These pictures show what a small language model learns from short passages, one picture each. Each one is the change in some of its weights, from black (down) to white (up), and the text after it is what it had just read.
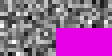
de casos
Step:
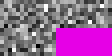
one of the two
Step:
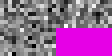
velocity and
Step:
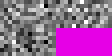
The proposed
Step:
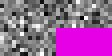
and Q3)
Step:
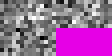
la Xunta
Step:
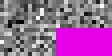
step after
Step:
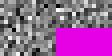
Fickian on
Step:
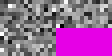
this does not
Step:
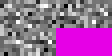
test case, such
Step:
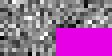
wrote the
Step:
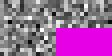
fluent in
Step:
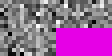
variability was
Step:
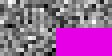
are declared
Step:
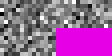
the $\rm
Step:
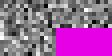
it is only about
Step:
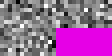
how much
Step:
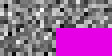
the underlying
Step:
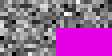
formulation, with
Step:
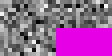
optimization in
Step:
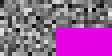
of the daily
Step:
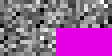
at the end
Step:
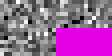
ms after
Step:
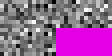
will be then used
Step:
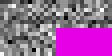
requests in
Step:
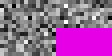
rms residual
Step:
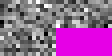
is theorized
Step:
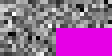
less than
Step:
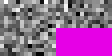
os autores
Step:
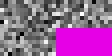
payers to
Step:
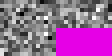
an open system
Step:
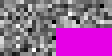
in the following
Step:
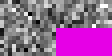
solutions of the
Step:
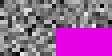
of the analysis,
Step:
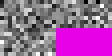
of a step
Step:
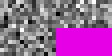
without signs
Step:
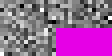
meV, obtained
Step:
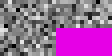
case for our
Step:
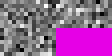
be that a
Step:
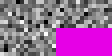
the features
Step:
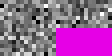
curves at different
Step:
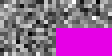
we derived
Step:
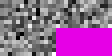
to determine
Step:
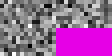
la data de
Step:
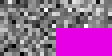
evidence for
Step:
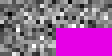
A SALE
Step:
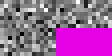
based on the
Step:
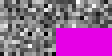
and can be used
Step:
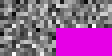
per pod
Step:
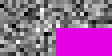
estimation of
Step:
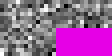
is stored
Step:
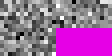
media to
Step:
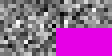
revel &
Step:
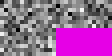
the junction
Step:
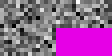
with location
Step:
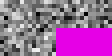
for this class.
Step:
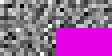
the plane
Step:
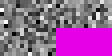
$\lambda$ is
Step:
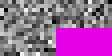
rate, while the
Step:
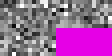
Lag om
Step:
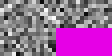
the context of
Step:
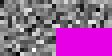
of the term
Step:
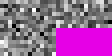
family is
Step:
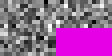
variation between
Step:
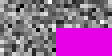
couple to
